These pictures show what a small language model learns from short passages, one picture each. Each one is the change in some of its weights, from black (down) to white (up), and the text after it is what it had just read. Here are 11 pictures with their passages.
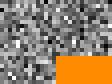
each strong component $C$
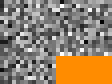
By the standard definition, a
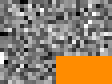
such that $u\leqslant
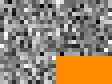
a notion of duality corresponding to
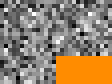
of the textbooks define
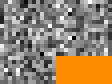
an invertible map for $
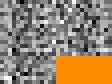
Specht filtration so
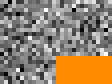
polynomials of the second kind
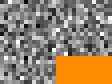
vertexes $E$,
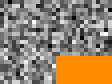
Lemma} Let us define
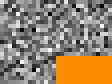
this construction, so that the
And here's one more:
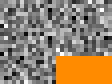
Thus, the desired quantities
